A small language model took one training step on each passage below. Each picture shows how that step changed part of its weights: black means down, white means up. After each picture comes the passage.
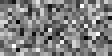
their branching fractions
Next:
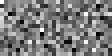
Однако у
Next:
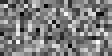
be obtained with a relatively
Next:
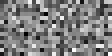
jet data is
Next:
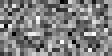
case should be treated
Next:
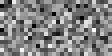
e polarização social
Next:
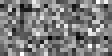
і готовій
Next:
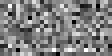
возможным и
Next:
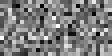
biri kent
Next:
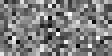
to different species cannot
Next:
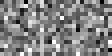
is linear). The general
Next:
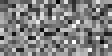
provided the tip Fermi
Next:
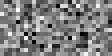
quadrature moments yields
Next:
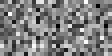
using a bases of
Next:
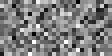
lleva a
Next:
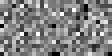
à partir de la
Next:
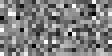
{\normalsize \it
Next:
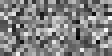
When the charge current is
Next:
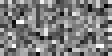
data. A key strength
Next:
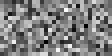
traditional STimulated
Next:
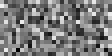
aniqlaydi, ular
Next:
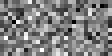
interpolated, which
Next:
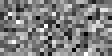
quarter notes
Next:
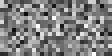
material characterized by an
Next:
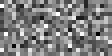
Varianten einer
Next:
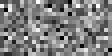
Germany) from
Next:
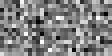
The high-soft
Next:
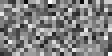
mass is at the
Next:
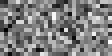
length, where the
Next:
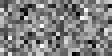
compilation units,
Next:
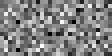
value). Unlike
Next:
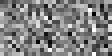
our literature review in a
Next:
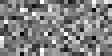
the peak position (the
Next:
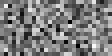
bilan xastalangan
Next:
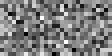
В статье
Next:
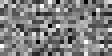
Office of
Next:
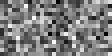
In the dynamics of observation
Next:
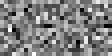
contribution to the acceleration
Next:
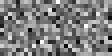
Dersi, S.
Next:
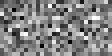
we show that the system
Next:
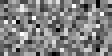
que se agregan los
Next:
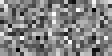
the early universe}
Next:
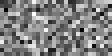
than the run without
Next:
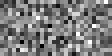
with old stellar populations
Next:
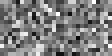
fors tillarini,
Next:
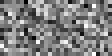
de treinamento e
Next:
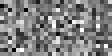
(PDB ID
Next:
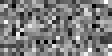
bekerja di
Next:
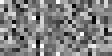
104). Our results
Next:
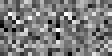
stress, and contact
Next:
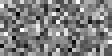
got door
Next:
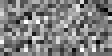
solid angle in real
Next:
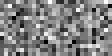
the optimizers were
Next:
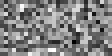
Projektes ist
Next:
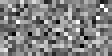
precisa-se também
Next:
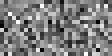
selectivity, and
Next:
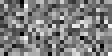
CKM matrix it
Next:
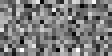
mumkin. Ular
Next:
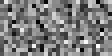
bilan muommaga
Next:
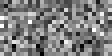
ventilação e
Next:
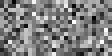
time-index of
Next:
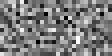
Olbert P,
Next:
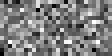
the tip and becomes less
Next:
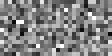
practice. The above
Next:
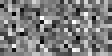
язык. Под
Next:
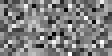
in the restricted search
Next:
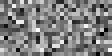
more plausible.
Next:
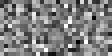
innovation through digital
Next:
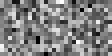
newsboy problem
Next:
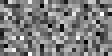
sociedades eran
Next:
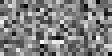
dos quartos são
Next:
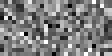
el cual significan lo
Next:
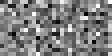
a practical implementation of
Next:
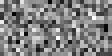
with phase-only
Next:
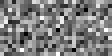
electron doping. However,
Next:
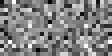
una decoración
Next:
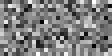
a geração, ou
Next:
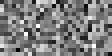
As a consequence,
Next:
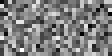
baratas para
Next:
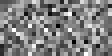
base en sus evaluaciones
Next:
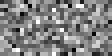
therefore become less indicative
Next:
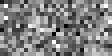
is the Bessel
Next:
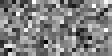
values of the bulk
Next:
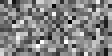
and to the conclusions
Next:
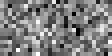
at lattice scale, as
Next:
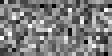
top 15 projects with
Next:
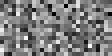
sifatida o‘rganish
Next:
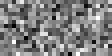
using views. We
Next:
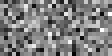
in the main text,
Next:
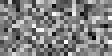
fluctuations to the observed
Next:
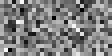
mass splittings. In
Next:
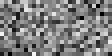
Selon les
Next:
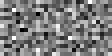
continuum point out at
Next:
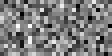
differentiation with respect
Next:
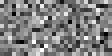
that maximizes the
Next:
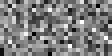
Himma and
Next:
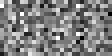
de materiais;
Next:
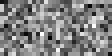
out simultaneously, they
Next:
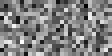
computacional se usa
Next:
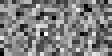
importantes para la
